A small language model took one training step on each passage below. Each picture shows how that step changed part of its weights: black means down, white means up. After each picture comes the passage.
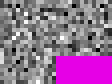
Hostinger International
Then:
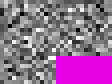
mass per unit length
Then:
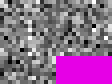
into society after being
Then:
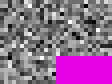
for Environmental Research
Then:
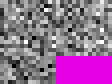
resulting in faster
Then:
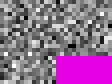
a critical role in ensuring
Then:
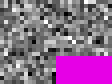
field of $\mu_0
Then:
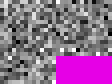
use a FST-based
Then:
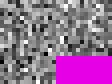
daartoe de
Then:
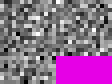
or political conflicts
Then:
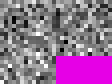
our gratitude
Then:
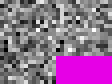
student learning more than that
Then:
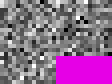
more solid scientific and
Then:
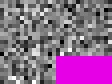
volume and the error in the
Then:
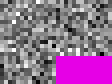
will be enhanced
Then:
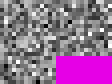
coating failure was
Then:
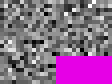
likely to increase further in the
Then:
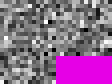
of the Formation of
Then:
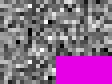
of the theoretically most
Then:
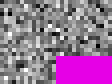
1: In your
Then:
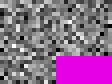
the material's optical and
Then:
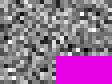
darter is to be
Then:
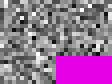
work was done, for
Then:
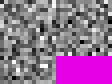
den existierenden
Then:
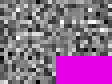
$z$. However, there
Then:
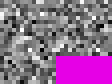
etish uchun
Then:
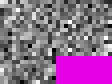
analysis of raw and
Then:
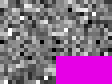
level of performing each
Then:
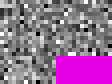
European General Data
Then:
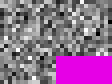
the close relationship between the
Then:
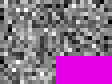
would result in an integer
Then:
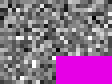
when the radiated photon
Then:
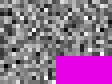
VAE} Our
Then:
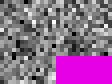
adjacent hit
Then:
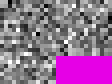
but also other particles
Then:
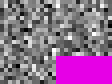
inscritos no
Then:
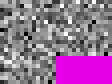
Consequently, the
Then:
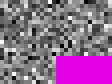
small initial IQC and
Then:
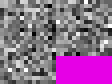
architecture and selection of
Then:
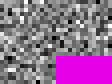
= \sqrt{\gamma}
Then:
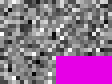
exploitation - 4)
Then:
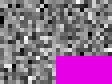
with some open questions and
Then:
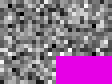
in follow-up duration
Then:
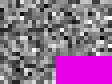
were tabulated in a
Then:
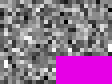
the mechanism's symmetry,
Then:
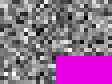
stem can be utilized
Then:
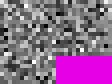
para o entendimento da
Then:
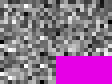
у шийці
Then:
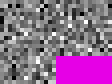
with a verbatim
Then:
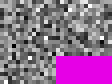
the part surface. They are
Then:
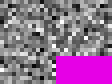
Interviews with
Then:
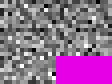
2022 at Department of
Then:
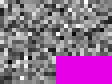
profile of cluster galaxies
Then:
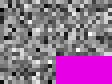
before the signal amplitude began
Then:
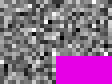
of Denmark at the
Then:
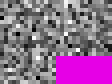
to the bearing
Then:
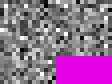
ее развития
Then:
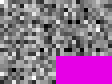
que tenham
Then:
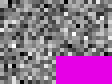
but it is transiently
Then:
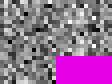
bird figures appear
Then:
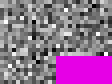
E. Solano.
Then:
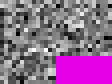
the inclusion of Type
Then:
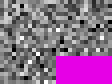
estratégica que
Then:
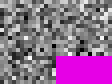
the disentangled
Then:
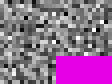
Sin embargo,
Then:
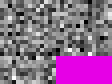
in the numbers of
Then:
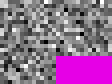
pretty significantly by
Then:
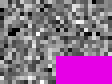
according to $j_\alpha
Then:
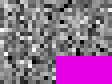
business, economics and
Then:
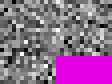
que elas podem ser
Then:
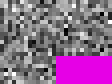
system models, according to their
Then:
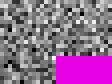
são apenas as
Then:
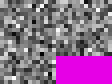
and higher orders in
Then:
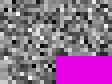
observed sound waves
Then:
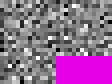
that it may normally include
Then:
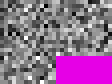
thank the maintainers
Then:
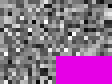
Mechanisms of
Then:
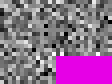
any static Gaussian
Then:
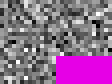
ostiga oladi.
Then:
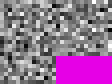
the study, wrote
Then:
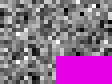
the case of toroid
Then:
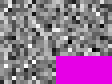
seguridad y la
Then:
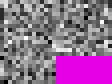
solutions should be free of
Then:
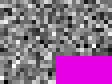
Author & ${\rm
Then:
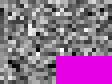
comparable situation in terms
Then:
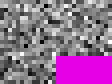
panel a), after
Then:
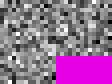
where each mobile
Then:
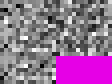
The researchers determined the sample
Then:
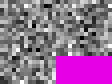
ve standart söz
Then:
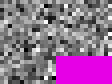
We report the case of a
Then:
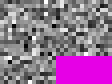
scale compression reasons the
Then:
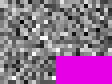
process and mandibular
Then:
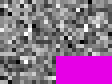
أكثر منه
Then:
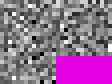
(TS) approach is
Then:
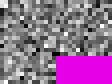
technology used to develop the system
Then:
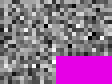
verification is possible.
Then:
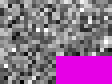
superior performance of our
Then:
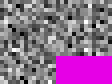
This accessibility will help to
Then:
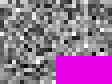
analysis: An introduction*.
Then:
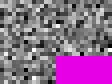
the services within the
